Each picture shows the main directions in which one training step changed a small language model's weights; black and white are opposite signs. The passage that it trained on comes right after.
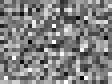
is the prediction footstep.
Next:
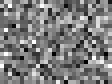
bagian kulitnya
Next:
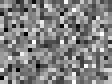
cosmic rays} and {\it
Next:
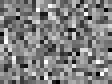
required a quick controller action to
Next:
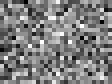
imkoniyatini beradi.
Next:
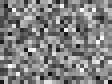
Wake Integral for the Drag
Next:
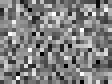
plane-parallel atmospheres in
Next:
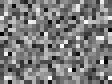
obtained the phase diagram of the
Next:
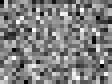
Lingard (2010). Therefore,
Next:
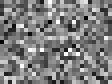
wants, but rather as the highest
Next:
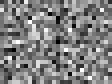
utility of GDAL and
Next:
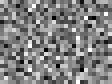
proteins. Tools such as
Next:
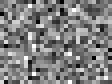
modulus E_3 is based on
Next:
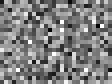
M. Blighe, Z.
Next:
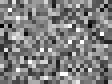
now in relation to public policy.
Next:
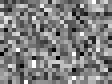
сватанням до
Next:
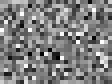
work, but note here that since
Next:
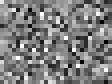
факта того, что данная
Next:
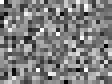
the wider the deposits.
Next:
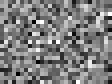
defined by: \bea {\cal
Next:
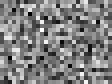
data output. Single file size
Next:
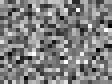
ma'lumotlar, hosil
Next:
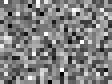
los límites a la
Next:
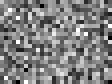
інформаційних систем,
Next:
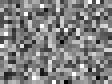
the nonrelativistic equation is:
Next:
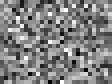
who are still open-minded
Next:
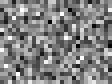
small values while real part $\sim
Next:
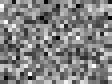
State of the art WFG
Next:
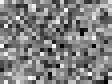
soil pH variability in three local
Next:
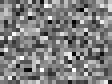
it is urgent for China to
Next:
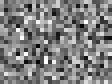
by magnetar flares,
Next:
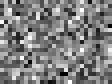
technologies involved in HIS like
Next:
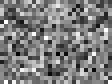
bei mir war, das er also bei
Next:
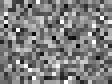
a huge amount of attention.
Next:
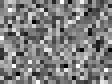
Структура його
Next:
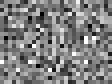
imagens de glomérulos
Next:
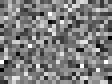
hour ago and still
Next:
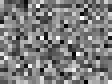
an aluminum target and
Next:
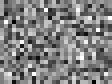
as the authors reported. Note that the
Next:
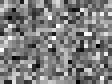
removed in all texts in order
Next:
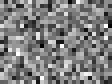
bone health and muscle function,
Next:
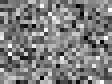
є послідовна модель
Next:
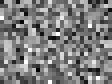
yaxshi vosita
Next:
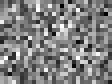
and Image in Artistic
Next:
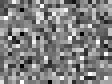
regional model projections based on the
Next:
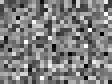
olun! Hiçbir
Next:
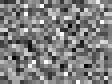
даражалари таълим
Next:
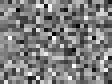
Ces interviews ont concerné
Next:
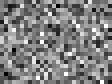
Project administration, Ahmed
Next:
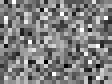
a similar manner. Hence, the
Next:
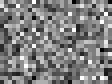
Reactivity Insertion: This
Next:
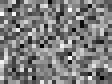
full likelihood for cluster counts in different
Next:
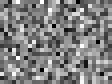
may not be administered by
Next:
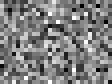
коммерческого банка
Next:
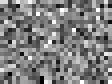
e a paisagem, e
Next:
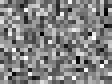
evaluated according to predefined metrics.
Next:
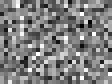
country. If someone travels
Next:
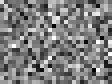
исми, мавзунини
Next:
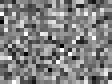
iqtisodiyot fanlari bo'yicha
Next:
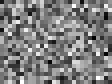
way to describe the small-scale activity
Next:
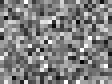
pulses are cultivated as
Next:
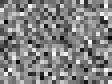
fewer ones. As a result,
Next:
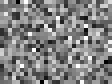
high dispersion, whose changes can be estimated
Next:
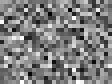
В детском саду
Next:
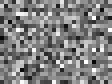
OF APPLIED AND
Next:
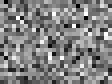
to determine the relationship between gender
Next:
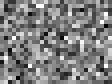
ва келажак
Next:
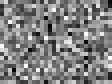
relevant regions of the images for precise
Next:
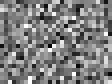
does not reinforce the root
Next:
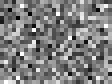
implemented to promote children's
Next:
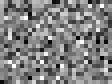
muayyan muddatlarga
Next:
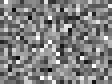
is a developing country and its financial system
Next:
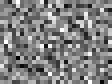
ahamiyatga ega.
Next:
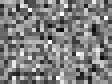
a combination of Arnold's cat
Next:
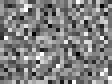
\end{align} where
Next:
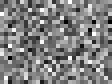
le virus; l'infection
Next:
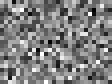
situation, it is necessary to prevent
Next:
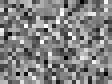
necessary to resolve conflicts among
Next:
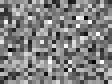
it is greatly influenced by
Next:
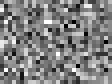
enough densities this growth should be limited by
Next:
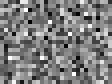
2009), and the runaways
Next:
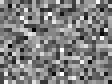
vale a dire il cielo
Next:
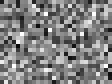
field $\phi$ has dimension of a
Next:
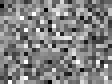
Primary inlet temperature 321
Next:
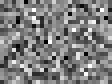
(2021) *From Marxism
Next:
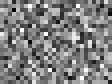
comparable to 1. For much larger
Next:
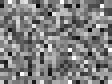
aloqaga ega).
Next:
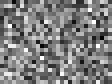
Tashkiloti (International
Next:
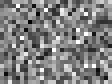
accuracy and consistency of the results.
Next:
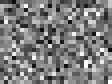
на 2 группы.
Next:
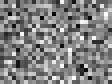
Lieder für gemischten
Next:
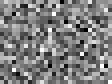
Classification Error +
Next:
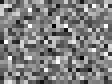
ankle reconstruction, foot
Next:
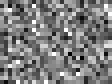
accurate framework for real-time
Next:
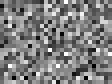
which is until now, the generation with
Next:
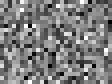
QCNNs, very close to
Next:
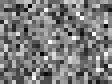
drug-tubulin complexes
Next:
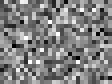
showed IPMSM produced more output
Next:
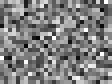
Dublin, Dublin
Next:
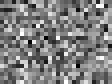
рідної землі.
